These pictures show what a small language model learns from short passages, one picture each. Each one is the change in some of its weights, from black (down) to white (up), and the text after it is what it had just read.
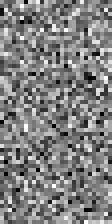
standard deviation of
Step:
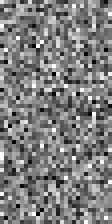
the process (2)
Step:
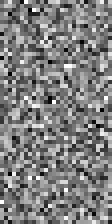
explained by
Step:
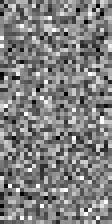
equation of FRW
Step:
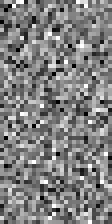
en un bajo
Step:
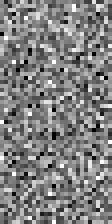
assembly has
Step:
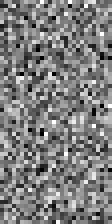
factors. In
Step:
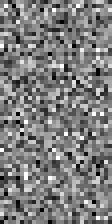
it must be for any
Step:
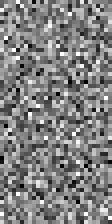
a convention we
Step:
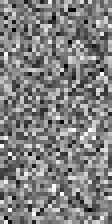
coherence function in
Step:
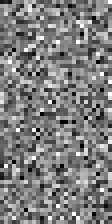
fresco (no
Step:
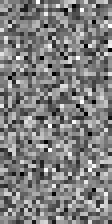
Abstract: This
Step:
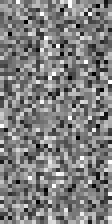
la structure, le
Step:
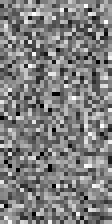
variable which describes
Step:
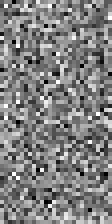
of system failure
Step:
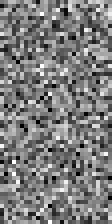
initial data for a part
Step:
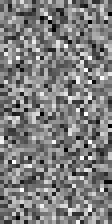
gevoel van
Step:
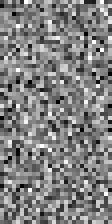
having an
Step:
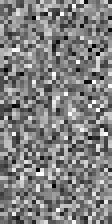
controle sobre
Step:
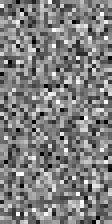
with diabetes
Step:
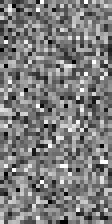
os parâmetros
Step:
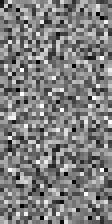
автори у
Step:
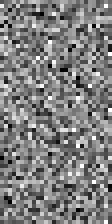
at a dynamic
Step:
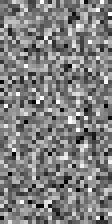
measurements themselves
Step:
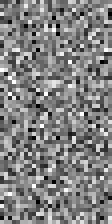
constraints, goals,
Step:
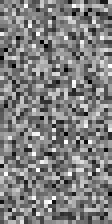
basis of digital
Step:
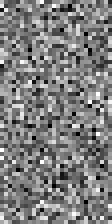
La muerte
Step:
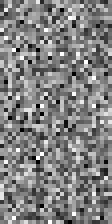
converts the original
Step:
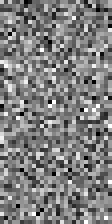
the infrared
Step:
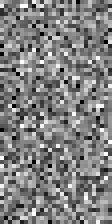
note that the
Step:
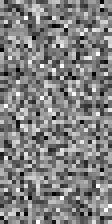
with sufficiently
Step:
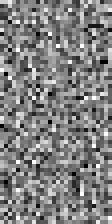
etish, ya'ni
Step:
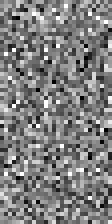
of voids
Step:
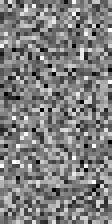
is so far no
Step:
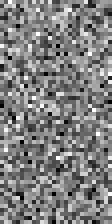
da duruma
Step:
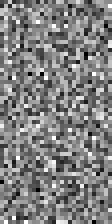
microscopic model
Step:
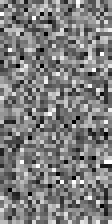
замера и
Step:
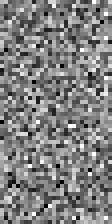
thus our contributions from
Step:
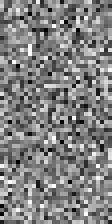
& NEmatrix \\
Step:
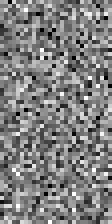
we choose a
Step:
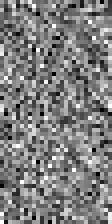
no necesariamente
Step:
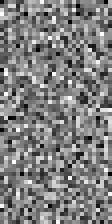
Dr. J.
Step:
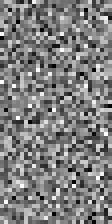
to assess spectral
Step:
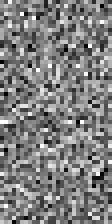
Ansatz equations
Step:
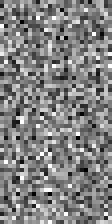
for three different values of
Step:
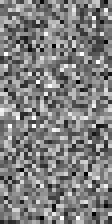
recover the
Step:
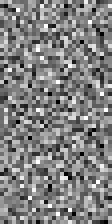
він. –
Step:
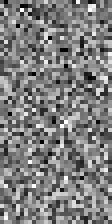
standardized relative
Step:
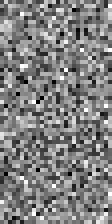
the special cases of
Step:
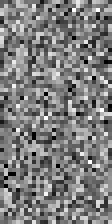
Solvers for
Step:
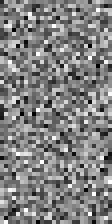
the stiffness
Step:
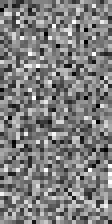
EC tem como
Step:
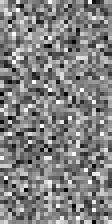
N_d = b
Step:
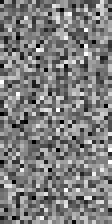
the spin-orbit
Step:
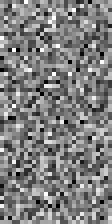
Hence, the
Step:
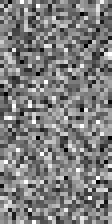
trend with increasing
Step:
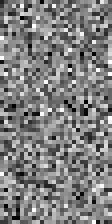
X-ray continuum
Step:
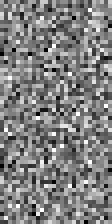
the analytic continuation
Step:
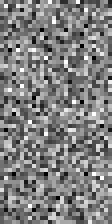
sampling relaxes
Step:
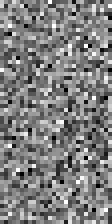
una figura
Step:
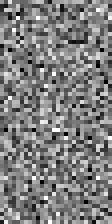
o'zi duch
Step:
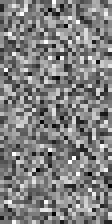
as those at the
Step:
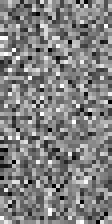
internal flame
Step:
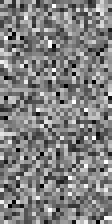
the Arbitrage
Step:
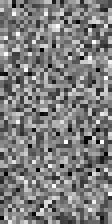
7 events of
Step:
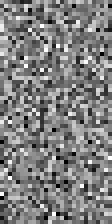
и работы
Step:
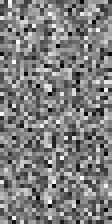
op zich.
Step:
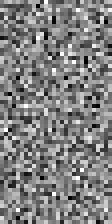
years and
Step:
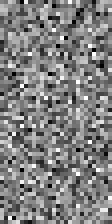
saindo de
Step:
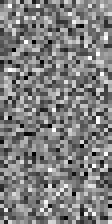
repeated action of
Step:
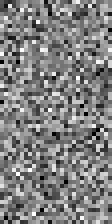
is merely that a
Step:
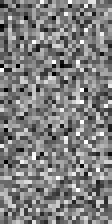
that user. In
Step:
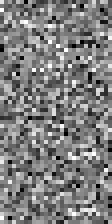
значення для
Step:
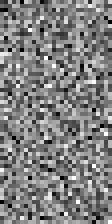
que “this
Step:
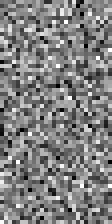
that host an
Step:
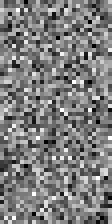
To increase the
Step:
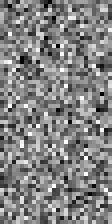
laws predicted
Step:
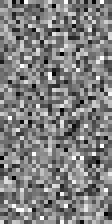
function smoothing
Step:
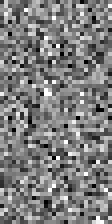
la mesure de son
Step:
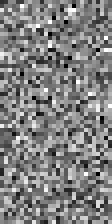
temperature gradient at
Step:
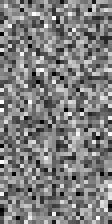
a scalar (among
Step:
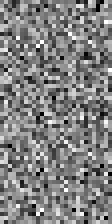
the complex domain as
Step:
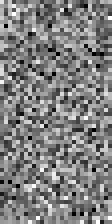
в любой
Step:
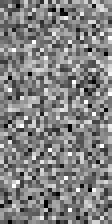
algorithm calculates the
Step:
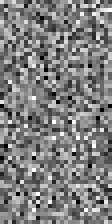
uchun tilni bilish
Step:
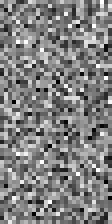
sciences de
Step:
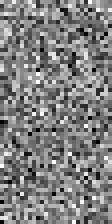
initial activities,
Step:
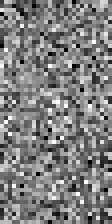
of Soviet
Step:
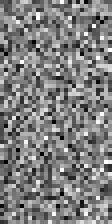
of the BH is
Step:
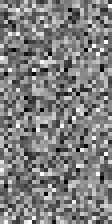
postule que la
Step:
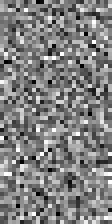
The curves for three
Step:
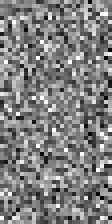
a handful of which
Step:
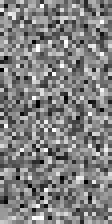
нов. ст.)
